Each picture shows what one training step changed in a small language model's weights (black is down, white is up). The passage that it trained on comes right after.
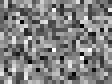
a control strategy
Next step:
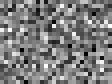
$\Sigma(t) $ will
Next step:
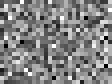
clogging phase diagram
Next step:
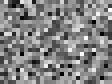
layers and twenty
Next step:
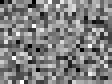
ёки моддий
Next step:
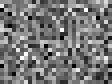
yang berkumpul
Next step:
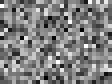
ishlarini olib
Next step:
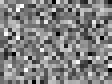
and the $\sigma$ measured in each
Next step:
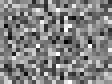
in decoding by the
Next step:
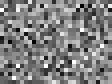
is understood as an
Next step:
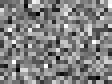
equipe para lidar com
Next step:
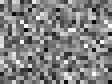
Universitas Gadjah
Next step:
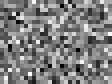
Data were provided by the
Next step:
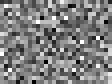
been able to follow the
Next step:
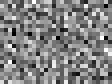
os alunos com o
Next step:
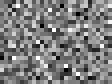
wsparcie ze
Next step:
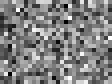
dunyoqarash va
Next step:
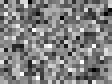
in practice, we take
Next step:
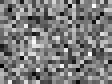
M.J., and Van
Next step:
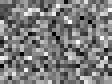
mean diameter $\sim$
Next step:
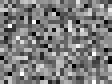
energy scale $\Lambda_\alpha$.
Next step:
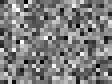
launched by the central
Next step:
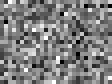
mechanism to determine
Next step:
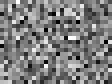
the topology of weak
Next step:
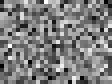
the density of tunneling
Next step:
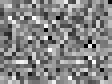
decreasing due to
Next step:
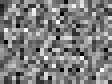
into parity even and parity
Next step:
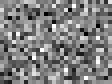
B and R bands than an
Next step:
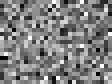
from $ns\_array$
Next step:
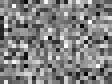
au moins trois
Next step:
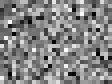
frame retains the
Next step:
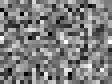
Rip A., Schot
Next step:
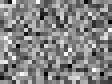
web texnologiyalar
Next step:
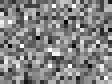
see the potential of reducing
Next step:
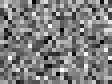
the frequency change
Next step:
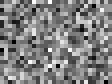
a utilização de um
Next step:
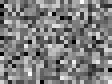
(LBVs) have
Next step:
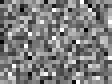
هغه له
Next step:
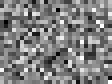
averaged over the
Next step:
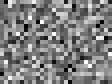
point where the Dirac cones
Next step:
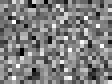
Yukawa correction is
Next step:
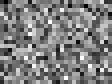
fosse definida.
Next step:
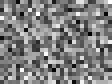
convergence behavior
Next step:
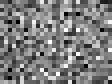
arquiteto João
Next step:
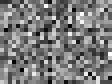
las actividades relacionadas
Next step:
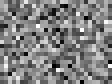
the voltage of the
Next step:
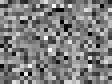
were reported [18]. The
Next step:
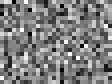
over subsequent states,
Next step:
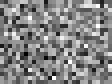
of a grain of size
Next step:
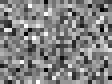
the thin disc. At
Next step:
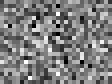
e.g., hateful
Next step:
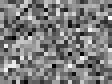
Synergistic interaction of
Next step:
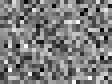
it is a unital
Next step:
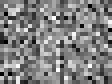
even the electronic structure of
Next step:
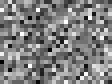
are very reproducible:
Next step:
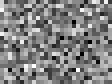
Xiaomi SU7
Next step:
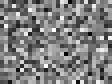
misidentification rate
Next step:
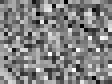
Astronomy, University
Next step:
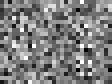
que 58 % des
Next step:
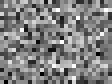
the spectral variability of
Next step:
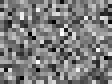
and angular velocity are
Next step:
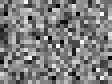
formation triggered in the
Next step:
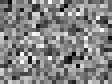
olgan bilimlarini
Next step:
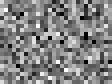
mass gap, see,
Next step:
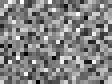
of the forward shock
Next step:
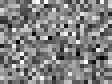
quasars and active
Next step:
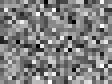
mg/L, avec
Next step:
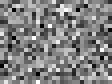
the QNMs of the
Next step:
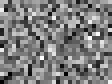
described by the Haser
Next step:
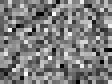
invariance by equations
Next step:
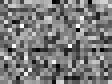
включился в
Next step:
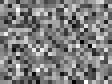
squeezed in some
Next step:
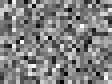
quantified {\it
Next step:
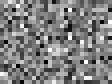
obtained by introducing a
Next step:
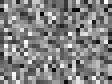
alguna banda
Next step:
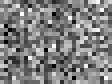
sino también
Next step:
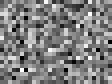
Buxoro amirligi
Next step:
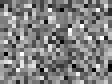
industrial facility.
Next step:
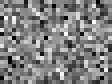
qoldirsa ham
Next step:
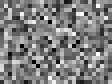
up to an elongation of
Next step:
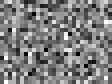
da pastilha e
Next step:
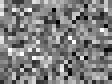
o‘rganish olam
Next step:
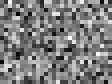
the field of optical problems.
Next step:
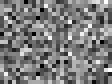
bo'ladi: -
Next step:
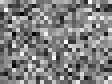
- ✓ Fan
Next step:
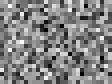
on the viral strain,
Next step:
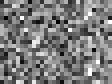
George H.
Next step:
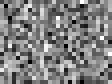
at an altitude of
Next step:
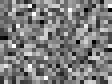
Vector & Recursive
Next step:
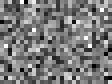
morada del...*
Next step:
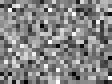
of ensuring the
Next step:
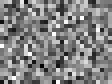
anticlastic nor
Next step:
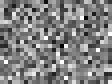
silica glasses
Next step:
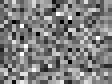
он стремился к
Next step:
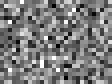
electroweak symmetry
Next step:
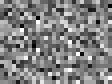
3 means that we do not consider
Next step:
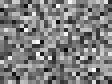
Anais do XXII
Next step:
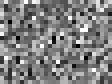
sustainable smart
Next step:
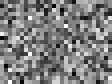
still consistent with the
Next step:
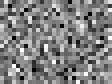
Diagram proses
